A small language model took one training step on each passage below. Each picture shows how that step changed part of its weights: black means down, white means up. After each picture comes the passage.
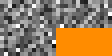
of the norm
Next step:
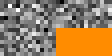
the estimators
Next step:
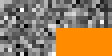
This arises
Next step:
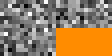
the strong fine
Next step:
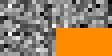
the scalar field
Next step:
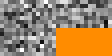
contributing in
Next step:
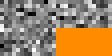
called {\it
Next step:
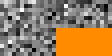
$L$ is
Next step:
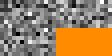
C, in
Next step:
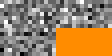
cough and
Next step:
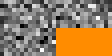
reference results
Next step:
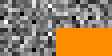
most a single
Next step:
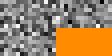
increasing soft
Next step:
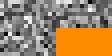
express its
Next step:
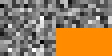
are going to
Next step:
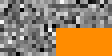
optimal upper
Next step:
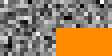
cut for
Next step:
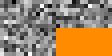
in | z'
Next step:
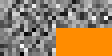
development of a
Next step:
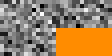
flux is
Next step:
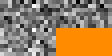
analysis of the
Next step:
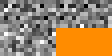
their connection within
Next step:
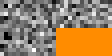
these results,
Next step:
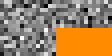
found that students
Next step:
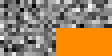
by exactly
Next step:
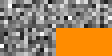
a second,
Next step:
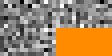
multiple input
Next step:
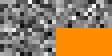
be simplified
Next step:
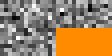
with mild
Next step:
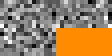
based thin
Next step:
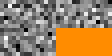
the difference between
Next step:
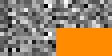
to a rich
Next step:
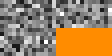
in time with 4
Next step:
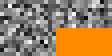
the time of
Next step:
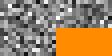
a trivial
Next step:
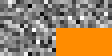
to the closest
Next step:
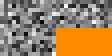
the ball
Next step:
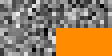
Structure of
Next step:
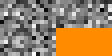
particular when the
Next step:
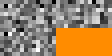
this measurement are
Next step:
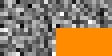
reaction to
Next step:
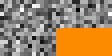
on reduction of
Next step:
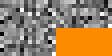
nested if
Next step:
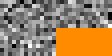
for run
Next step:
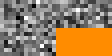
is mostly
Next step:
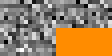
following physical
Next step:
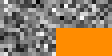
the case $\e
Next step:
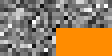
However, this
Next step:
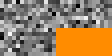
occur at
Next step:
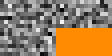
which is not
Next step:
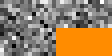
\g$ be
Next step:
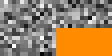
But, it
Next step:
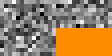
differences in
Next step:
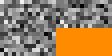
T' is the
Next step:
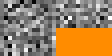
for example, is
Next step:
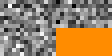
the particle
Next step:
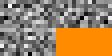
the solution is only
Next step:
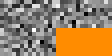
in the following
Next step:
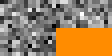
entry of
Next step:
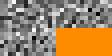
with a large
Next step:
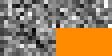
an application of
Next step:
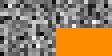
these give
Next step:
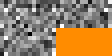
products using the
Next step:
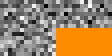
general expressions,
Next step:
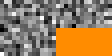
are observable and
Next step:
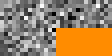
\beta \in
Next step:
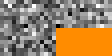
transport parameter is
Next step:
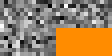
the rank of
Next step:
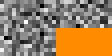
assignments is
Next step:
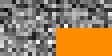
On the other
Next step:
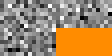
particular sector.
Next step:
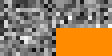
power and range of
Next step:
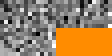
United Nations
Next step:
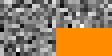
in their general
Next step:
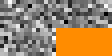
to a general
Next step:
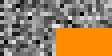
and bacteria
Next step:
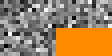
the spiral
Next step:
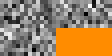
of wave functions
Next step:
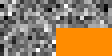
$\theta =
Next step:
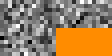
of the paper is
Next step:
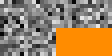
possible underlying
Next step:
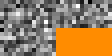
This generalization
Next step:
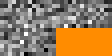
their SBM
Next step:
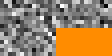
are called
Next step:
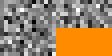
active regions
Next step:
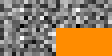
deficiency is
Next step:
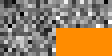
would prefer
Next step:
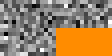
involves those
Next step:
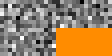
all energies
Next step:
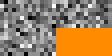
of dry
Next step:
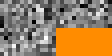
- Are there
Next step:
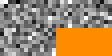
root block
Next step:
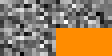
is applied to
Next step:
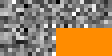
agreement with
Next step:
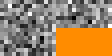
a system with left
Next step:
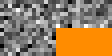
the PV
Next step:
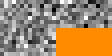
roots as
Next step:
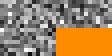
point away
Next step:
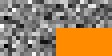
definition of
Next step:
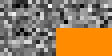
Energy and
